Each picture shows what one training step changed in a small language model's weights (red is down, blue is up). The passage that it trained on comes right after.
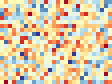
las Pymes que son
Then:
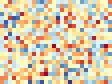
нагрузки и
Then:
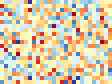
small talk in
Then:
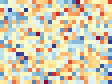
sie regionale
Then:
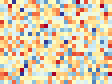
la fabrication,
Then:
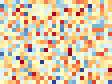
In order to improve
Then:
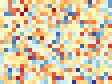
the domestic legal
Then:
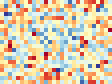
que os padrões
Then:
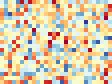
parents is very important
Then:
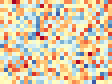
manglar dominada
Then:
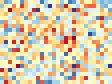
security of the
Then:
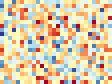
4.0 International
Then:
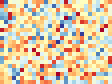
контроль даних та
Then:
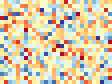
ресурс]. –
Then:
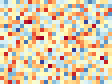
looma IECE
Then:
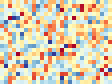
відображаються в
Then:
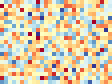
bilan bog'liq qon
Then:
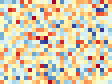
zamonaviy pedagogik
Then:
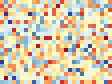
shakllantirishning zamonaviy
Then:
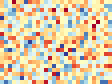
bay ekenligin,
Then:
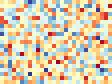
3. K. Yamada
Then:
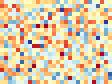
o‘z fikrlarini
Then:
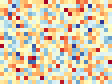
A garantia de
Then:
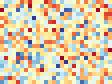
e ele a relaciona com
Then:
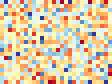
dos Tribunais, a
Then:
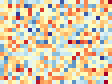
dos primeras décadas
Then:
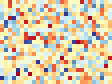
про високий
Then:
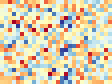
ва абадиёт”
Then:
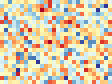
e gestores de
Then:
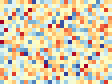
организации все
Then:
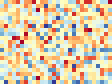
#1: The new
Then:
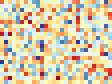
hisoblanib, u inson
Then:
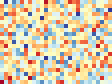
da família.
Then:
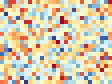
forma sistemática e
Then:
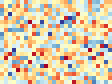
послуги, які
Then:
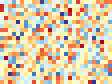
it spawns.
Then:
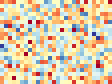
e profissional:
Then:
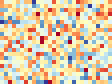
Web of Scientist:
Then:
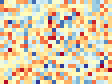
его в урочное
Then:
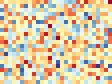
için etkili
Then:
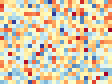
preferido pelos
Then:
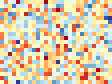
yil noyabrdan
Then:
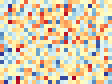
yoshlarning huquq va
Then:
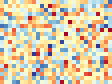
major plays*,
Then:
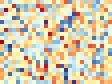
коллекции сои
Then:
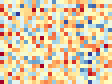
O‘zbekiston Respublikasi
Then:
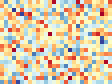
simulados de
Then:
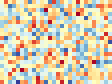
2) Le contrat
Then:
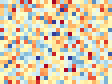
vil vise i casen
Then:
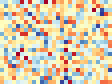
de controle, que
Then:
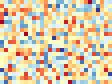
boshqa obrazning
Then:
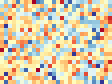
universidade e comunidade
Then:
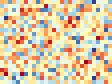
herhangi bir
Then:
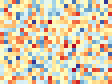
ular faqat pedagog
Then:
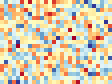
e a pesquisa de
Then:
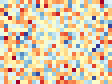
una institución fundamental
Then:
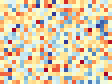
IN TABLE
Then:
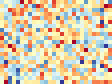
a través de la
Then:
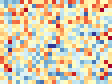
puede aplicar a
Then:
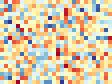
mos ravishda
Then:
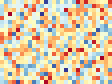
académica de
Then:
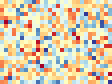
olami vakillari
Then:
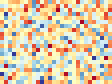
Qual é a razão
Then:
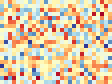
morei junto ao
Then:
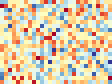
Sutrisno et al.,
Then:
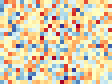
ulike metoder.
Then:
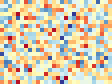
бўлади. Хитой
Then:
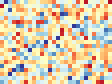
et al. Anemia e
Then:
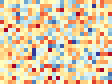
și uscarea lor
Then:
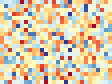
debe tener una
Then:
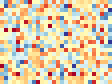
entreprises sont
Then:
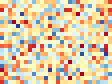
water quality and
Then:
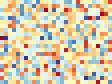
kahtluse alla
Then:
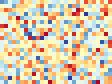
heridas que la gente
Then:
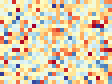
cultuur wordt
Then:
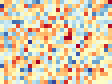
empresaria del partido
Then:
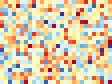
Lage darin –
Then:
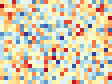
tipidagi omborda
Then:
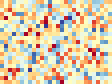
преобразований в
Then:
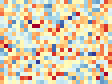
заглянуть в
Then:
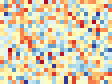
que foi exposto?
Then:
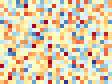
ilustrada para a
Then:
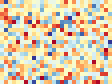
общих положений
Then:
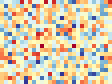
de plus en plus de
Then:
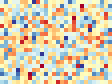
Anterior Cruciate
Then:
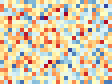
tug‘iladi. Bu
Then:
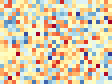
каждые 25
